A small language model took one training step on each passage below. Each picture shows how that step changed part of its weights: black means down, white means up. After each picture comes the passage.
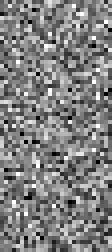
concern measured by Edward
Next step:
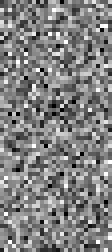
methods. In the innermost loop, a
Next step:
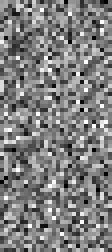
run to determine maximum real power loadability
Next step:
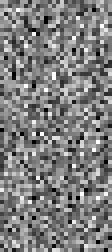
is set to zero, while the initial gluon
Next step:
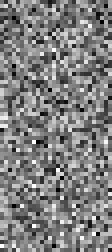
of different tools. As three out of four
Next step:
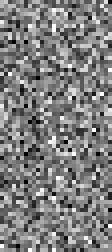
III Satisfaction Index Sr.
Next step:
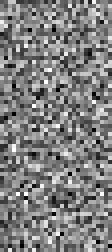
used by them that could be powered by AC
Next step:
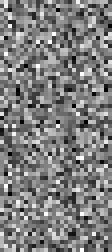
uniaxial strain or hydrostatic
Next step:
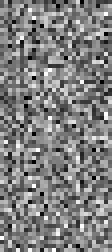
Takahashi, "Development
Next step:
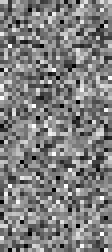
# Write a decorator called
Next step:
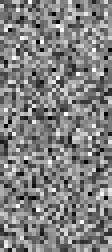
the total \textgamma-photon energy
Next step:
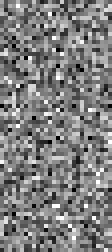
effect of the atmospheric refractive
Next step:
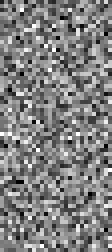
approach for solving the underlying nonlinear
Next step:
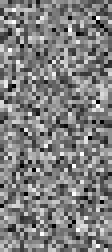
the Dynkin diagram in Figure
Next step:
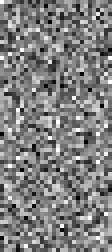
unexpected and difficult behavior of
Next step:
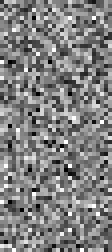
γ with the z-axis. In this
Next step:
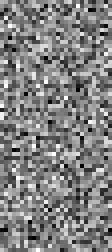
with a fascinating study by
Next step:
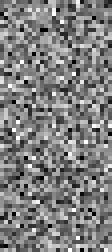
real-world testing of digital
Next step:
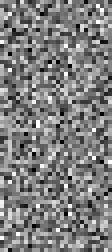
have played an important role [1].
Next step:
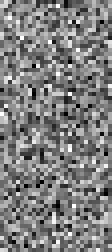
estimate the expected benefits of
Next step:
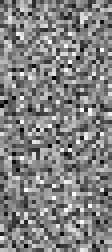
capture and analyzing the dynamic behavior of
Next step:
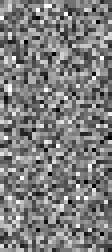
A $D$-momentum section $\mu$
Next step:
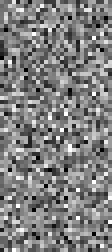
K. Mishra, *Indian J.
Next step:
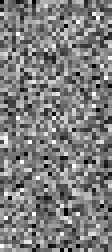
the point with the highest PH. If
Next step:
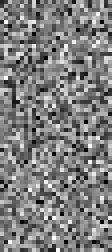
must also let their students make a few
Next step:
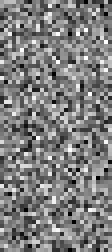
⁵ Mikha Kenye,
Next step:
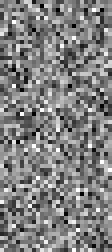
Material for the middle class group of
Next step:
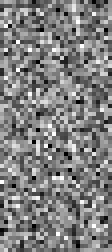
retain a vanishing density of states
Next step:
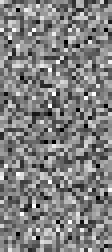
percentage (%) on y axis and
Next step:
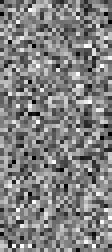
\caption{ \label{pbplot}
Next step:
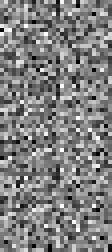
$(3,3,1)$ the electron operators
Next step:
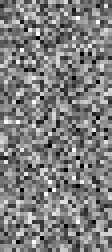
without OIT were included in the
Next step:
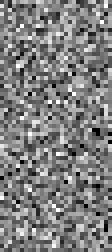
goes out'', and for symmetry,
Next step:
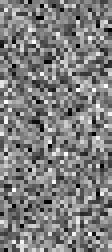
of Switch Mode Power
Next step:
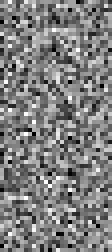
a technique utilizing point of care
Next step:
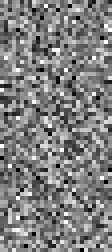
region close to the electron-positron
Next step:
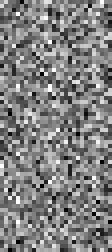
difference between source and target task is
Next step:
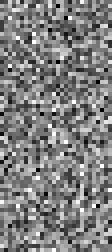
noise. No approximations of any sort
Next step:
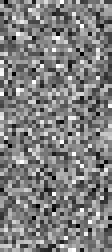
perceptions of the meaning and use of the
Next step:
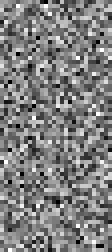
higher academic performance than males.
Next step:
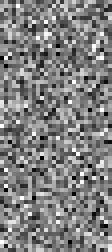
the total angular momentum
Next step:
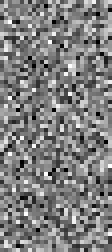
improve the search for both gravitational
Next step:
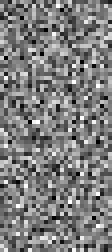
on the moments method, while the other is based
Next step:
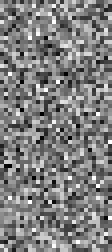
introduce a coupling between two zero
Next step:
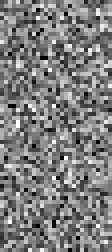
dimension of the least-squares system to
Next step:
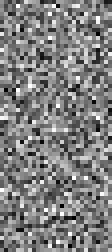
every n^{th} sample, the predictive state
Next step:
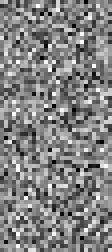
black hole itself. The
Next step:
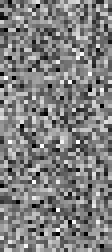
not as bunches but as individual photons
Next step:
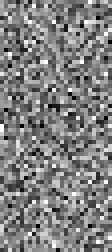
when well designed and implemented, enables these students
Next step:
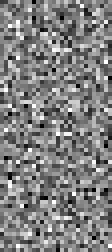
current on the bias voltage.
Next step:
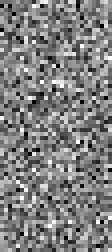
L. β -Galactosidase
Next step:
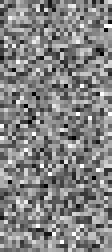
absorptions of the scalar particle and
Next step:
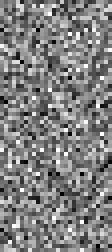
form a group and express a preference to
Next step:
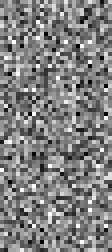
polaritonic wires and emphasize
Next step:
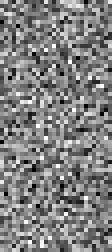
the location of the peak is related to the
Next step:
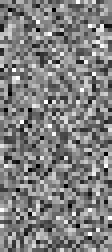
also dark matter-dominated, but
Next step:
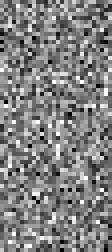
towards the final prediction are expected to
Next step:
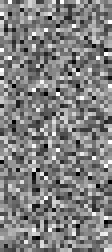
of ground-based spectropolarimetric
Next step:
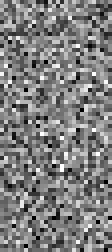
to total-force changes, and therefore,
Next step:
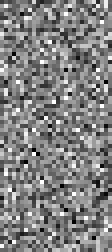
found out that the $S>0$ and
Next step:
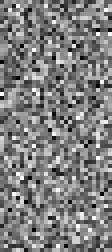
0.200 seconds, demonstrating
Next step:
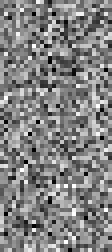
disciplines of engineering and applied
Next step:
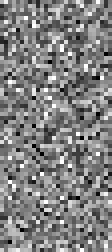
closed after the full disclosure within the
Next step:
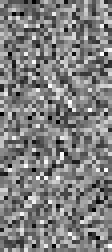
in six states (Adamawa,
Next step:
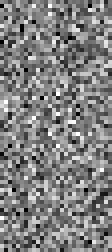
The bakers provide bread not only to
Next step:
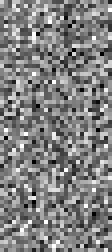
including age, gender, occupation,
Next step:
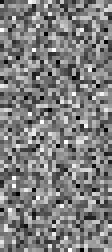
Figure 1: Concentration profiles for different Sc
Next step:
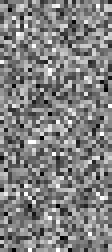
biases that might influence data collection and
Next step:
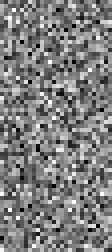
Stratified Random Sampling
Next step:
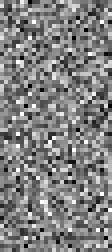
commonly called supplies and
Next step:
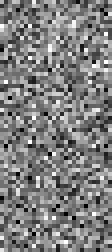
web user interfaces of online
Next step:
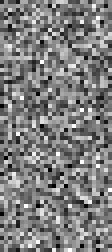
so it seems appropriate to vary
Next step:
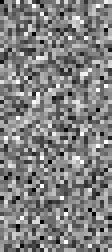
capacities)” (18th place);
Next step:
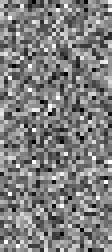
the fiber placed at h above the
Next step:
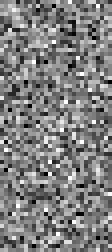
relativity [3]. Also,
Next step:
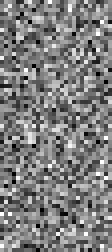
ST, and individuals from other backward communities
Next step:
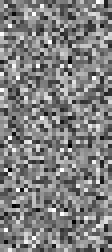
found to have effects on the study groups.
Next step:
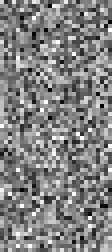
manuscript review. The final
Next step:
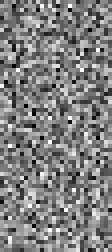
and is discussed in greater detail in
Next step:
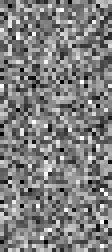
forward propagation to later levels in the
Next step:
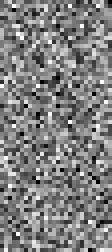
required a high memory and computational power for
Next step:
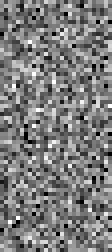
I.N.F.N Sez. di
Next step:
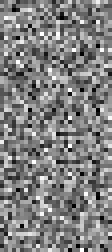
model is developed from optical devices and
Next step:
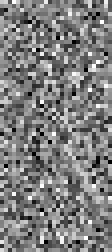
cm (13 in). Utilizing
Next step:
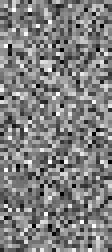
change to single-column % format so
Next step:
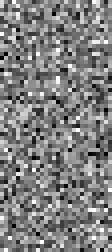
pages = {L9}, adsurl =
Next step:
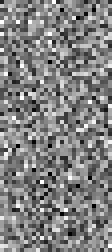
Thus the solution $T(0,v)$
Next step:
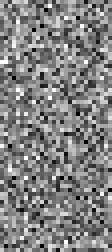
sample holder to make sections of
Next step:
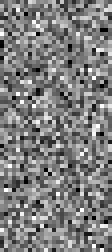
The researchers at this moment propose
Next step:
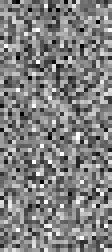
researchers. Reference [7]
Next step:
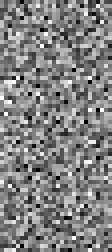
radiative cooling, star formation and thermal
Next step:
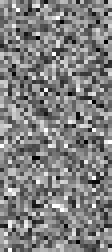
of Hubble-exit during inflation.
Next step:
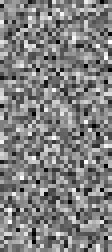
column, and we likely
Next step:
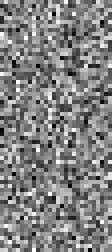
evidence supporting regulatory decisions.
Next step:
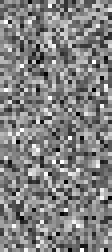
be considered include the detection of multiple
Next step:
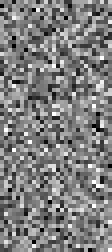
of the random rows occurs is
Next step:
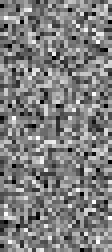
cannot be easily predicted by MHD
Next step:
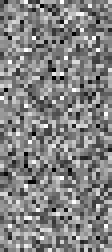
Classical definition of eternity by
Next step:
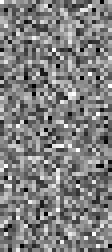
l $ and $m$. The first one takes the
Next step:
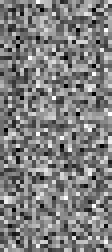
CONCEPT OF MARMA
